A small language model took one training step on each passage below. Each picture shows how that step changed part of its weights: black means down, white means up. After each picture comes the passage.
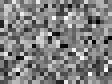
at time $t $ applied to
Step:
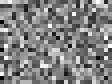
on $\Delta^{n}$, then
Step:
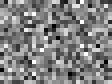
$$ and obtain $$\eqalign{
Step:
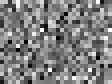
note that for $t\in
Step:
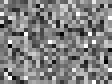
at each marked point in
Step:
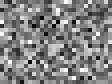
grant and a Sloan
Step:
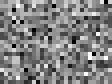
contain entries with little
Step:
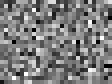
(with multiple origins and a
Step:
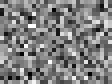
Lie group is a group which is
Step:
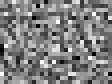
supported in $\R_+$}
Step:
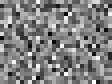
is denoted by $l$, and
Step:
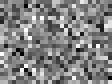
for any $ \theta,
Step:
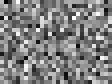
parameter $\rho t$. Then
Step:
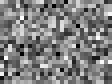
not depend on $\epsilon$.
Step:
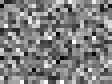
study the stratification by
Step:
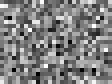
\right)^{\varphi} =
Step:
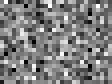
and MATLAB.
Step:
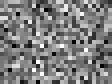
a non-trivial deformation
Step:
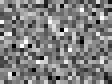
property. \end{enumerate}
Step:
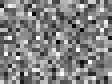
as they result from the standard
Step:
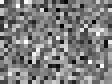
Let $h$ be an arbitrary
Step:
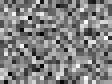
A useful role of the
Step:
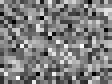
absolutely continuous with respect to
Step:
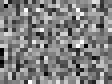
three. \end{enumerate}
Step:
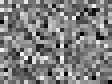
under the assumption that $\alpha$
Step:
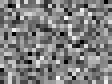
diagrams \begin{equation*}
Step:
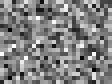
away from both loops
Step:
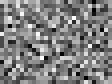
to the above papers for further
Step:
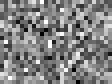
of the solution $y$ at
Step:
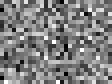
times the Euclidean
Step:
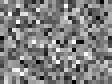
> 0$; and which leads to
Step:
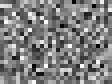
\leq k_{ij}
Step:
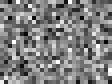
Materials} Online
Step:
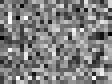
have given a direct elementary proof
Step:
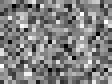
fact $S(t)$ is
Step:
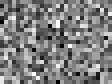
Stieltjes moment
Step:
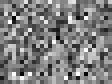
\qquad & \xi \in
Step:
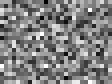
the Harris lemma
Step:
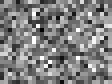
space can be partitioned into some
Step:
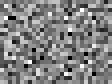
and \begin{equation*}
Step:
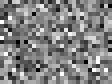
large real number. We need first
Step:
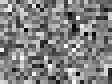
a classical $r$-matrix
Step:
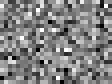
trace inner product. While the
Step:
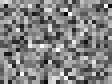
translation surfaces were studied, and
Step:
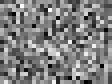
Lie algebroid structure
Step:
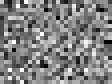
If $\omega'$ is a real
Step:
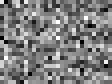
This advantage is not
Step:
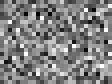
k} \Big)\in
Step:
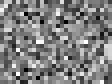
wrapped in the interval
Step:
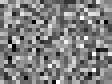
and position of the components in
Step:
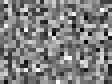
whose color set contains all
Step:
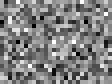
+ J\gamma_J +
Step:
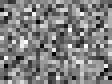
the composition $f \circ
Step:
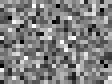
naive adjustments from
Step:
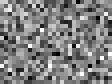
a Poisson process of intensity
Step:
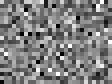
any $\delta>0$. From
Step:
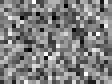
Proof:} The first claim is
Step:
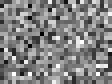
$, we define $g \circ
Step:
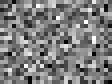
the ability to generate
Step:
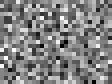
in the the space of sufficiently high
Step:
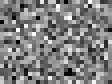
\caption{Each of the
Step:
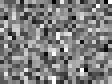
computation, we pose 48
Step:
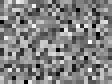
of the three-dimensional space.
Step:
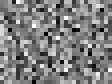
capable to prove global
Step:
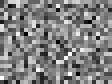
we replace the range
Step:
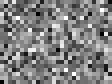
applied static strategies are
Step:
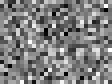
trees and forests.
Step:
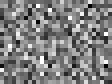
is an obvious consequence of our definitions
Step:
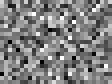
field: for $\gamma$ an
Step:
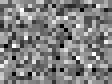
now on assume $k \geq
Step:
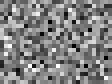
{\it polar branch} we
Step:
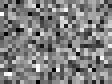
in order to provide meaningful
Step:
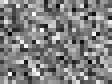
paper by a point we mean a
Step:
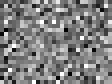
Borel spectral measures on locally
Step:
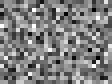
and using the following linear transformation of
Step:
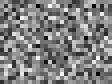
given effective divisor, where
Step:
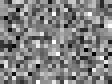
dynamics of cardiac
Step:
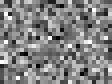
{Banach Algebras on
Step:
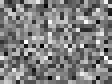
generic off--diagonal
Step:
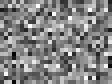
\citet[][ equation
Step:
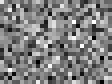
subject, including the original
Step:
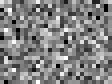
above depend smoothly on a real
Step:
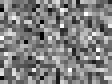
II error. In our
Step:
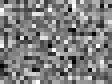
write $\delta:M\rightarrow
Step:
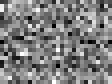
ball system in one dimension is that
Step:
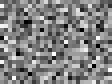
the coefficients of expansion in a power
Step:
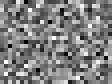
the Introduction and \S
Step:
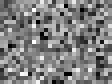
nonparametric functions. The
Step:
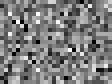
for a strand twisting
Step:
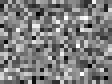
P is individually
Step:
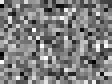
In this substitution,
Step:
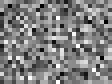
F_\disc$ such that
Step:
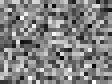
evolution of the interface
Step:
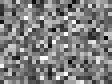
\hline $k$ &\rm
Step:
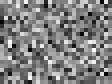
onto, we see that in this
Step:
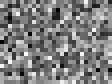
is shown that the orbits
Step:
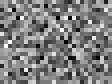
upper bound for the size of a
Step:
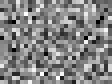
largest eigenvalue, Square
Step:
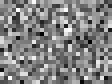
in general position. Without
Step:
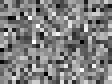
as to have degree one.
